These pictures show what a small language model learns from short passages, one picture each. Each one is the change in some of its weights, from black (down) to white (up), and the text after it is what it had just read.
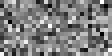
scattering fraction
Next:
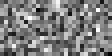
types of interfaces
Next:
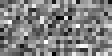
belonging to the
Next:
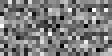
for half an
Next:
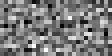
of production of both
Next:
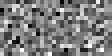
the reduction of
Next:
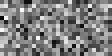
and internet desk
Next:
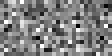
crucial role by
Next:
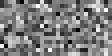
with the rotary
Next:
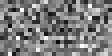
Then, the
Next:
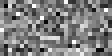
is valid if we
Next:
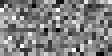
a longer simulation
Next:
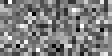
R}^\ast {\mathcal
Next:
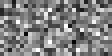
The nGRG
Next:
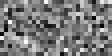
$\Delta f$ revealed
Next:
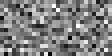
acesso a programas
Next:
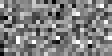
to be overcome to
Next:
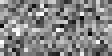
plates moving
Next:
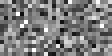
with 10 students. To
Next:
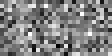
directly applied to
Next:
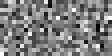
an abstract representation
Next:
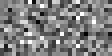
Key words:
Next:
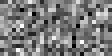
in a CNN
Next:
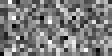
and computational cost of
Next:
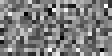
reduced, reflecting
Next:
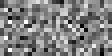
a fi un
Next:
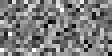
especificidad del
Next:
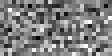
presents the feedback
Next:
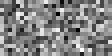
the interface.
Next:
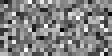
– 9 июня
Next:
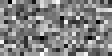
is case sensitive.
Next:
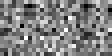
update \,
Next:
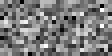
política no
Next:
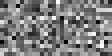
is considered along that
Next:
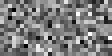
spacetime grid,
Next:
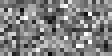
founder Sir
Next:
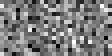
in: - research activities
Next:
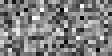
technology might
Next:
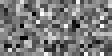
en PNUD
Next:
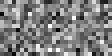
& \cos \theta
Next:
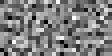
excess detection current
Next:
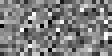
still leveraging the
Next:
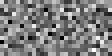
S9A, two
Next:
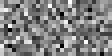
aged patients with
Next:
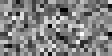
hamda ularni
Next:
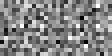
the zero crossing.
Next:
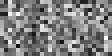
policy and not provided
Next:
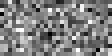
addition we observed more than
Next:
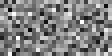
Their prediction was
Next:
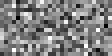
integration in power systems
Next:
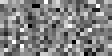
by people who want
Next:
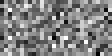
значение для
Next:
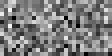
and transit potential were
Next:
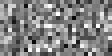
{\it Basic
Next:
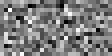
after a 2,
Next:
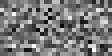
of the World
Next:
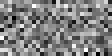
platform to verify
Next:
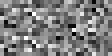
theoretical position of
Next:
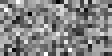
mulai dari
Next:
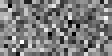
were based on elemental
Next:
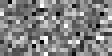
number of elements. We
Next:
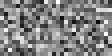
is doped with
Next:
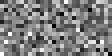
youth and adults
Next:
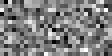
let us consider
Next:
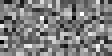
in the learning process,
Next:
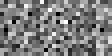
many more are likely
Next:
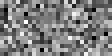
exponentially in
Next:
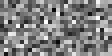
language orders.
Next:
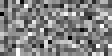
sharing one's
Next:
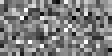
does not require a
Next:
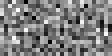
for high temperature joining
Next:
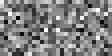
coefficient A and
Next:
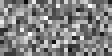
applied to other active
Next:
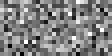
criteria expressed by
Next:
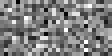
states do not depend on
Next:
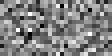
optimised solutions actually
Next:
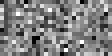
return path through
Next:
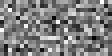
is a ROS action
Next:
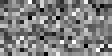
— юқори
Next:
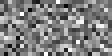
bij accounts
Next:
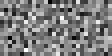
annullino la
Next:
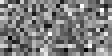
length of the disk
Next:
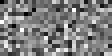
The general formulation of
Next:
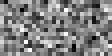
melhor a
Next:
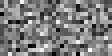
% \midrule
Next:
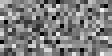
dimension of the
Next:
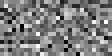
with the ZMT
